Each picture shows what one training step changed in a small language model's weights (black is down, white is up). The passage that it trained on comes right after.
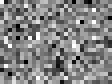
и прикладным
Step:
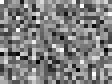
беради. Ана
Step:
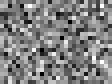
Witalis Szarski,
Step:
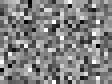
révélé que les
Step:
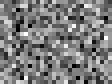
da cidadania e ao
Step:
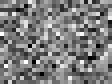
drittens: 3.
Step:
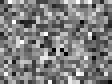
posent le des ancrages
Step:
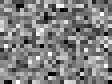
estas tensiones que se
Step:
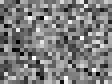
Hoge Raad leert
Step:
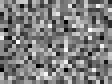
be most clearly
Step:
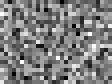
di Immunità
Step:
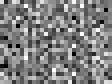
н. э. По
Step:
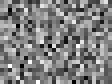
University of Arad;
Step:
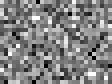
na cultura organizacional
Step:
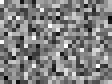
земного шара за 15
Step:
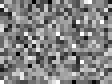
сочетании с
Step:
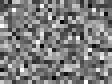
the field of
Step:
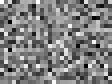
gjenden të
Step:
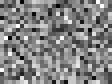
muhim tadbirlardan
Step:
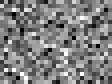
Vitrine neben den
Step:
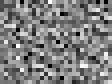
onunla öğüt
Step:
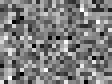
Kerja untuk
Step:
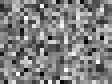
viabilizem o atendimento
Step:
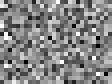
котрим виконано
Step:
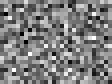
stabiliteit. Hun
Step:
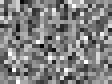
Fase perkenalan,
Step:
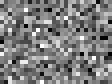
mobilen Toilette
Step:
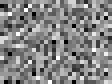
першому етапі
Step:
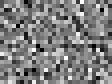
egoizm kabi
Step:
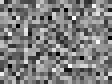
Галайденко Т.
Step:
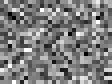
tenga el estudiante.
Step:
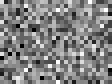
имеет смысл
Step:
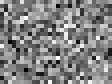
de si reciben los
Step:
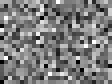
la aceptación de
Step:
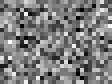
ayonlari huzurida
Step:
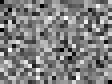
von konserviertem
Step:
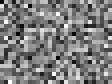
Bank dan Lembaga
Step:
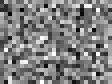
melalui proportionate
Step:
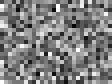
por la expansión del
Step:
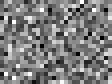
treinamento e o valor de
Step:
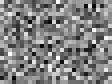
O'zbekiston Davlat
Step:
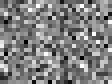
ham, shu bilan birga,
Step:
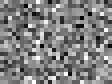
the ergative construction.
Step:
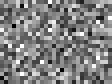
is confirmed. A
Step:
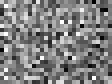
filologiya fanlari
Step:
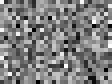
Сабилова Умида
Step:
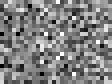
узоқ муддат
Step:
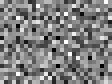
нею такої вигоди
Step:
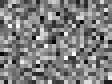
did not achieve
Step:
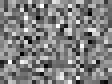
fueron componiendo
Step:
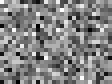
adabiyotlar: 1.
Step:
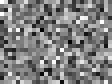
di causare effetti
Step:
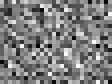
Assim, a fome
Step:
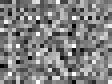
контроля» и
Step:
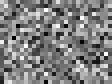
de un cuerpo policial
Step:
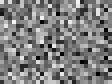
University of Chicago
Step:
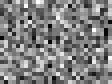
ø Wdst.
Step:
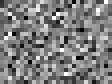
hisobga olgan
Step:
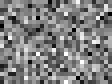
Oripov A.
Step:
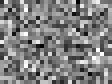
b. ³ Ahmad
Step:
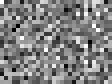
внешней и
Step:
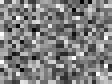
приблизительно в
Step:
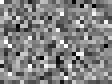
по накладной от
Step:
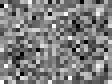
berjenis kelamin
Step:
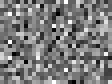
erishish avvalo
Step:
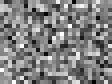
el gobierno de
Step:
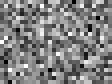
chicas de 13.5 ±
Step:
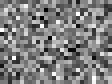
; Yurdabakan and
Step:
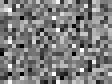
спілкування –
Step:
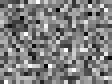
kam bo‘lsa,
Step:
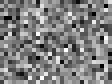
dont les variables
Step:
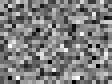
were extracted from
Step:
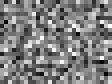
methodological principles
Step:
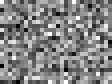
основе МСФО в
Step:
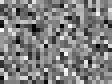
Simula 67 для
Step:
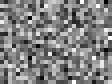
de Bell Labs,
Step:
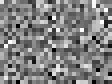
Її головна
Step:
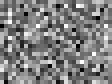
a História da
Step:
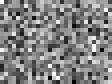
базани ишга
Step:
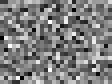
la liberación de iones
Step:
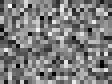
5. Qodiriy,
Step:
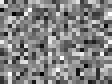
do gestor esse
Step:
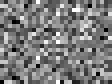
of polymer matrix
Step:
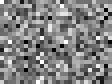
на критерії
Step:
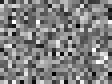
después en el
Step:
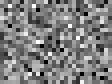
CI-Tragenden den
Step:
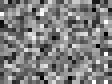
carreira profissional.
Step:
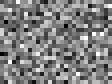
rekening moet worden
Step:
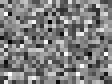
od a do z, ale
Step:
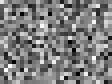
te onderscheiden en
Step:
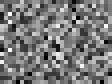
berishlari talab qilinadi
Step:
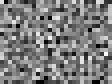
Т.В., Мощина
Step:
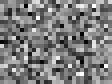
tema da inclusão.
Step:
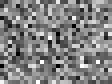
зарурлигини рад
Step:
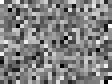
где сознание
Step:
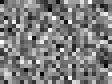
proses bisni yang
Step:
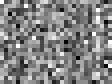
ролини янада
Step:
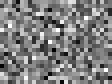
Figura 1. Sección
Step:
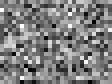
un país donde
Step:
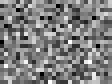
Severidad: -
